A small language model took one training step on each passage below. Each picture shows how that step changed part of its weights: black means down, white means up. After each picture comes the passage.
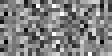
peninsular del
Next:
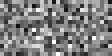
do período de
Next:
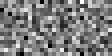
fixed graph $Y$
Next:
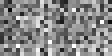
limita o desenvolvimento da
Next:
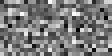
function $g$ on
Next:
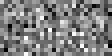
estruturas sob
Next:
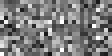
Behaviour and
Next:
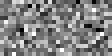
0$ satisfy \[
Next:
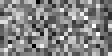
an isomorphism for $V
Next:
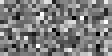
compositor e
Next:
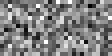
is a Markov process
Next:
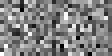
estimate $\# \{
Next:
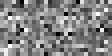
\section{Proof of
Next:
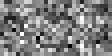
hamda o'zini
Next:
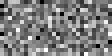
adding edges to
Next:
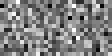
yet assigned to
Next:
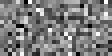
that maps emission
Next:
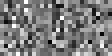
що студенти
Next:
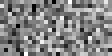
de classificação,
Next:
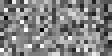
external for a pair of
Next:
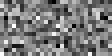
vale de la
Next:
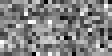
la Península
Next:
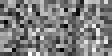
reliability analyzes
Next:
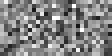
Wegnahme des
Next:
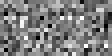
torsion-free and
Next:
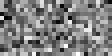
У дослідженні
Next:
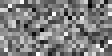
the statements and
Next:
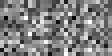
Dan Hasil
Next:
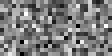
the semigroup generated by the
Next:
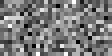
residual to the equation
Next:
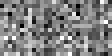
\sigma \} $, where
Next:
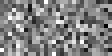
all $\delta\in
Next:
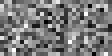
the present article.
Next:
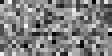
on adjoints. We
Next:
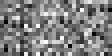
segala sumber
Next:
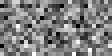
estimates differ by a factor
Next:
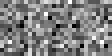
OLIY VA
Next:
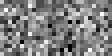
Ana nə
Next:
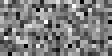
field, electrification
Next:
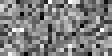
in the cross sections}
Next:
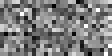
tableaux of shape
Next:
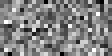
dans le prochain
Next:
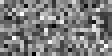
normal form II, and
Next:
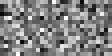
is again invariant under the
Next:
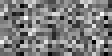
Tuan Kentang
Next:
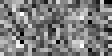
\draw (A)
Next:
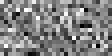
operational halting
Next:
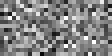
it is always possible to
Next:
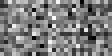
of scientometric information
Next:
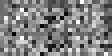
We illustrate this for
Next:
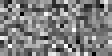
A possible explanation
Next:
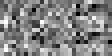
sparseness of
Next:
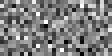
vertex $v$ with
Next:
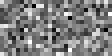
los chicos tienen
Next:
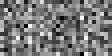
presentan un gran
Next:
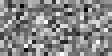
e sensibilidade,
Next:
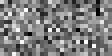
through descriptive
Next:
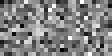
Then every nonzero
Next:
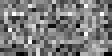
Yana matn
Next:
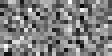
from basic Fourier analysis for
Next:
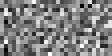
su analisi di
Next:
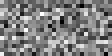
- Natapos ang
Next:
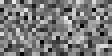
shows the graph with all
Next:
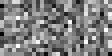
in this paper guarantees
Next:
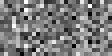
є одним з
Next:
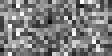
similarly. As we
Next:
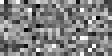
partnership are
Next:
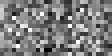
kerak. -
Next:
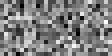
\quad \ddda
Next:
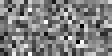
a favor do
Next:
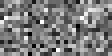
down to the case where
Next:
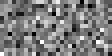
issue 6,
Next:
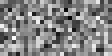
o el uso de
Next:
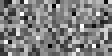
products. Furthermore, we
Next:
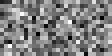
if the metric is independent
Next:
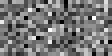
para que todo professor
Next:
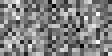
confined in a
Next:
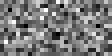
we introduced the cosine
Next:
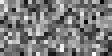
Zum anderen
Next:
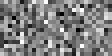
summation indices
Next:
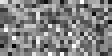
more restrictive;
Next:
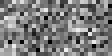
develop the theory of the
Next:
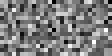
fatos que são
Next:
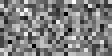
subsets of $G$
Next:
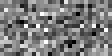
Pada Penolakan
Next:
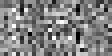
ab} \in
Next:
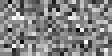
ABC \equiv
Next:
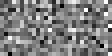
other information on the
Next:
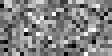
its last major
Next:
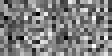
representan una alternativa
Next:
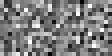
ресурсов для
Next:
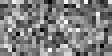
in the beginning of
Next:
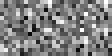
AND LABOR
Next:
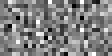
closed surjection such that
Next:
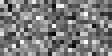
suv, havo
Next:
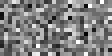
missing, because any
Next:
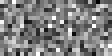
in shape and image
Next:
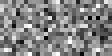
hold in~general.
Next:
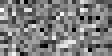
show that the {\em
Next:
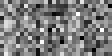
eigenvectors. From
